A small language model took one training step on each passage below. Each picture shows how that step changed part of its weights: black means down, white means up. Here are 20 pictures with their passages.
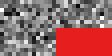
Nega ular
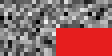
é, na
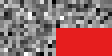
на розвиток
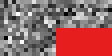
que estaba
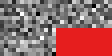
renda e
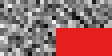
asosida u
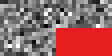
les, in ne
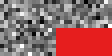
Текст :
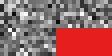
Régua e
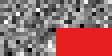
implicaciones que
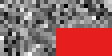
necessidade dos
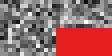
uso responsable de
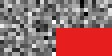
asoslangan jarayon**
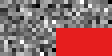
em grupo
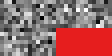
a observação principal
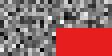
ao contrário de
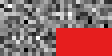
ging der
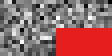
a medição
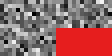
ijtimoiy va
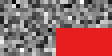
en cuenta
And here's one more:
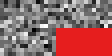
yang menggunakan data
